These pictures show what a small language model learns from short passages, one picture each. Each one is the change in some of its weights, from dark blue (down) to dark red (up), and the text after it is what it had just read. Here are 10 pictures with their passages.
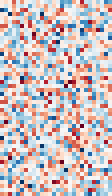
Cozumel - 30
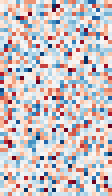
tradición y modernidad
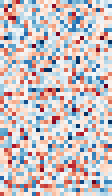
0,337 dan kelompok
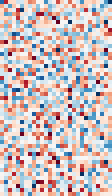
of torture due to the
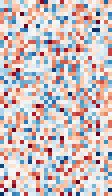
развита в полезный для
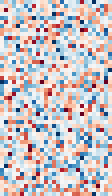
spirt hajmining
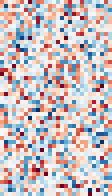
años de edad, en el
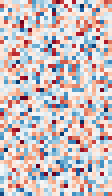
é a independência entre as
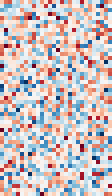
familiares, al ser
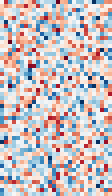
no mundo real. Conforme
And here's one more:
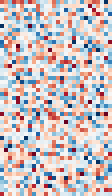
виклик ввели
